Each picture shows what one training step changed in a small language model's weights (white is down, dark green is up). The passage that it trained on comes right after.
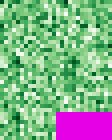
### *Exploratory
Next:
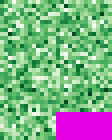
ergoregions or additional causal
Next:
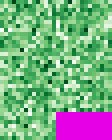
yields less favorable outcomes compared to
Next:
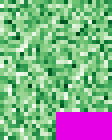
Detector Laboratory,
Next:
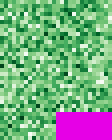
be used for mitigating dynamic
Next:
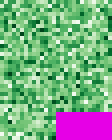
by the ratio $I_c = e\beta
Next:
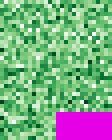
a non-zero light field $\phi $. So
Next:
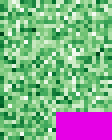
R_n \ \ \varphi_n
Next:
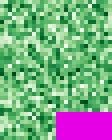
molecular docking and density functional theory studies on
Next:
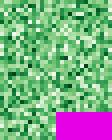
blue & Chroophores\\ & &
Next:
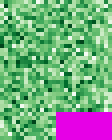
by adding the leptonic contributions. For more
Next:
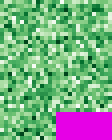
most persistent sources and transients in
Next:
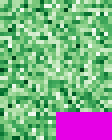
$N \approx 100$. For unentangled
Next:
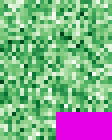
+ 3)$ we have the same situation as for
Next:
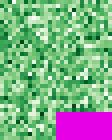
S$ for different values of the shot parameter
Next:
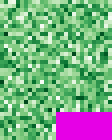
characteristic that made it irreversible, other than
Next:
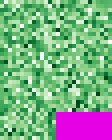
a second proposed scenario, that of a WD
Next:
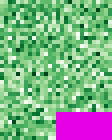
fields, $\Gamma_\mu$ is the usual
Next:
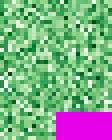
title={Numerical investigation of the
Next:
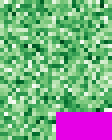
size[2], unexpectedly large
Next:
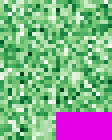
< 2$~GeV. We find that duality
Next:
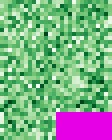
factors. Crowding in clusters and unresolved
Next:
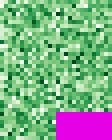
material is fundamentally essential when dealing
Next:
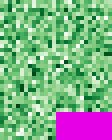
Progression-free survival:
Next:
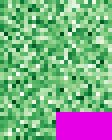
\right). \label{eqGmaxtrix}
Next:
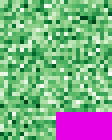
$G$ and the third derivative of
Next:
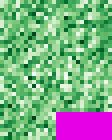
fraction of VELP events at the highest energy
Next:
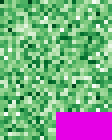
made from the server to the mirrors
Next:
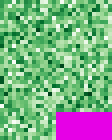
can be attacked. In this talk
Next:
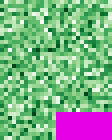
uniform rate of strain. Is there still a
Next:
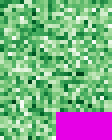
g-TeVeS theory's parameters and the
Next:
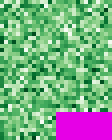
to no high-frequency content by
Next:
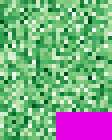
S $\sim$ 130, producing both the
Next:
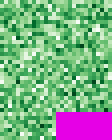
the operation of their observations and memories will
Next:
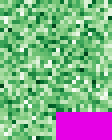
find that adding 56 new antennas
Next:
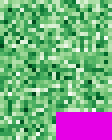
these phase-field variables. ### Information
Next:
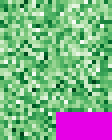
\ref{Fig5}(d), under varying
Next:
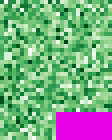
with a divergent prefactor. We
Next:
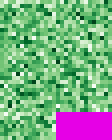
long and encode ten independently
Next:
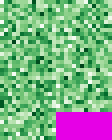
status | Onlies | 569.51
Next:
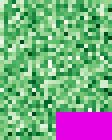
hence in a Bayesian framework the parameter
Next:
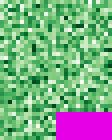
Further, the WMAP data gave a
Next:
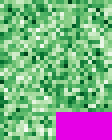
other words, \texttt{CZ} gate
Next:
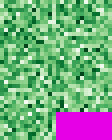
Research and Innovation Program under
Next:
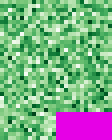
widespread repression of the kind described
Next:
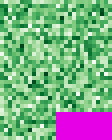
structured, not all reduction operations are equally
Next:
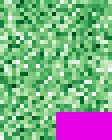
goal of our paper is to study in
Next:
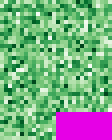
design and optimization of ferroelectric
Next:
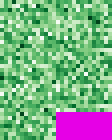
Fig. 6d,f shows how the
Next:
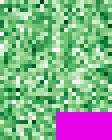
Toledo. \nocite{*}
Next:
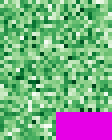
the equation of state implies the scaling $\mu_{\rm
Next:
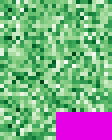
shows the number of particles in the neighbour of
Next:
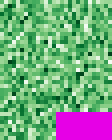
of Technology, Pasadena,
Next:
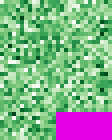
\caption{CMB anisotropies caused
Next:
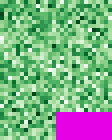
and by the U.S.~National Science
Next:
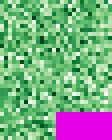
has to satisfy the inequality, $$
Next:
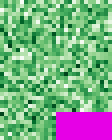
via stresses/forces relaxation for
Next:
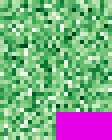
$N=4$ superconformal symmetries,
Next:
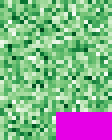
{ECFP \textgreater\,
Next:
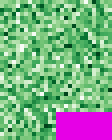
stochastic evolution step changes $\Delta N_a =
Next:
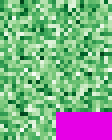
is the (2+1)-dimensional generalized
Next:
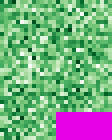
(type C) models with maximum energy density
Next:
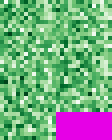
of the concept of trajectory from the wave equation
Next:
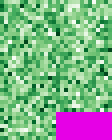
\to 0$. \section{Two particle
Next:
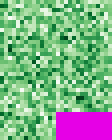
shows that \algname achieves almost
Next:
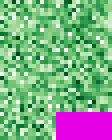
metric must also exhibit energy dependence, with this dependence
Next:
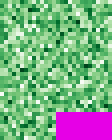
\right]. \end{align} We take a
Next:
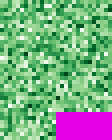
$T_c^{offset}$ in
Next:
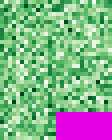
in $B \to \phi K^*$
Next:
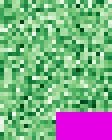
$\delta \hat{P}>0$ and
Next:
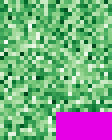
on the \TEO, the waveform on
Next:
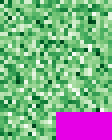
evaluate whether the protected bandwidth is
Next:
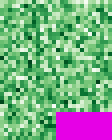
this is an ongoing process. Figure
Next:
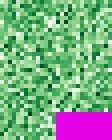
ratio and one is an already known radio
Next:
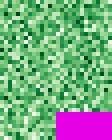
socioeconomic inequities
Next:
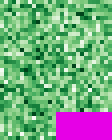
creation of model elements if other operation types are
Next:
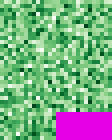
total thousands of time steps to complete a
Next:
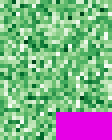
photometry already implied the source was very
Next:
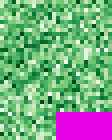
phenomena like quantum phase transitions and critical behaviour
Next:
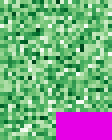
number of the stored antiproton develops in
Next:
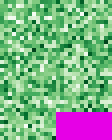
(20 single wires) [18]. The
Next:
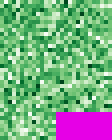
time $T$ with a time resolution $\Delta t
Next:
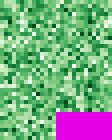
performance boost in the session-level
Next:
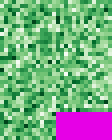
classical theory, forced by $\alpha'$
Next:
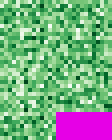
collapse to form a much larger disk compared to
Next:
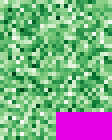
these spectra could be in the region probed by
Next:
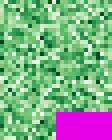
where $A(x)$ is the vector potential,
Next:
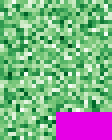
the accumulated corrected mean monthly
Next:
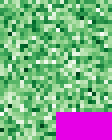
the large $f$ region in region I where the
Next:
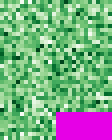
Bose condensate. We show that in many
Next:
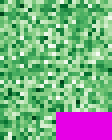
involved in each $x$-branch
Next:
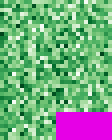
Wang, L. Shan, and
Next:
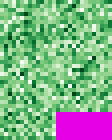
coupling of untransposed lines has been
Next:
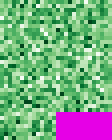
Superdeterminism and effective nonlocality
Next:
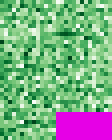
& charging efficiency & \\ $\lambda_{z}$
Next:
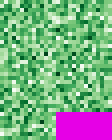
as well. The solid line represents the result of a
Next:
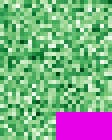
that the underlying $Sp(2N)$ gauge
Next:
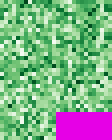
UFSDs for CT-PPS is
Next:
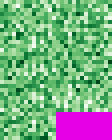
that the relative dynamical correlation decreases at lower collision
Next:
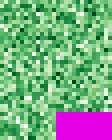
construction, these matrices satisfy the first-order
